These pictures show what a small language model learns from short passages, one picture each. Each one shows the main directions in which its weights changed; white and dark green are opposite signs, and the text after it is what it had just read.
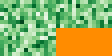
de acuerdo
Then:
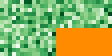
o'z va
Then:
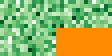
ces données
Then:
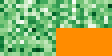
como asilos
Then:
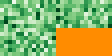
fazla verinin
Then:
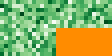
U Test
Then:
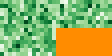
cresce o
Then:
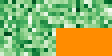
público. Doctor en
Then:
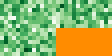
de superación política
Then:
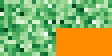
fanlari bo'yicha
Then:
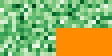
Daslab qum
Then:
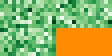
va tushunchaga
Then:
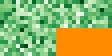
está relacionada con
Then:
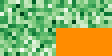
sabablari murakkab
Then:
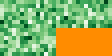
çok az olduğu,
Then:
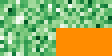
и пълен
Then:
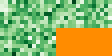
methods of management
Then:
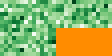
программы является
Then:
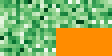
à forma de
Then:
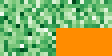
davrda yangi pedagogik
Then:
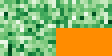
o tratamento de
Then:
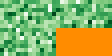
obligation pour
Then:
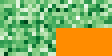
the study of their
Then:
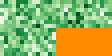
base conceitual do
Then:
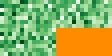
davlat tashrifi
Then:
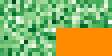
исследований. –
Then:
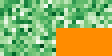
vaqt, har
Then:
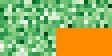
alterar de
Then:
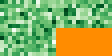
markazlari uchun
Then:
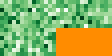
sposta dal
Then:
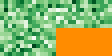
قد مر
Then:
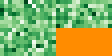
podkhod k
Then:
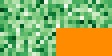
disturb the
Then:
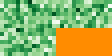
siendo mas bien
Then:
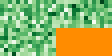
data* dalam sistem
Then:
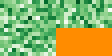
itu akan
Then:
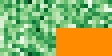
à comunidade.
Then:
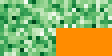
questo non
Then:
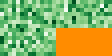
uchun munosib xizmat
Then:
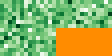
falsafa va boshqa
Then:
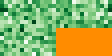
het werk
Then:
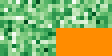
за счет
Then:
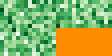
de vários
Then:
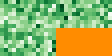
violência e o
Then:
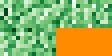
adapté à son
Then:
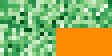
yangi kasblarning
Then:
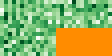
penting dalam
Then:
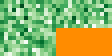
as plantas que
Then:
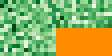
orqali O‘zbekiston
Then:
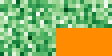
билан бирга
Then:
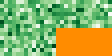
tema centrale
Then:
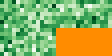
factores de análisis
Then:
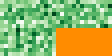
to sustainability
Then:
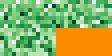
asosiy natijasi
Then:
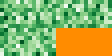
tahlillar shuni
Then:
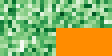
EDI и их
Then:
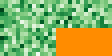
AF estão
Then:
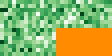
zur Anwendung
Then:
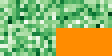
while the
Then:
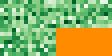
services (p.
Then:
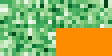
sağlığı ve
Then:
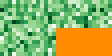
et al.,
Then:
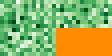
dinilai lebih
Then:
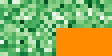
bor gaz
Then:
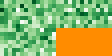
autor afirma que
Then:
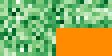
Так, средний
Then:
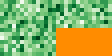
Russian and
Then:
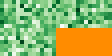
que podem variar
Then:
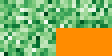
the language but also
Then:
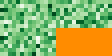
школи для розвитку
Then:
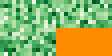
deficiência, as
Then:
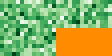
mavjud edi.
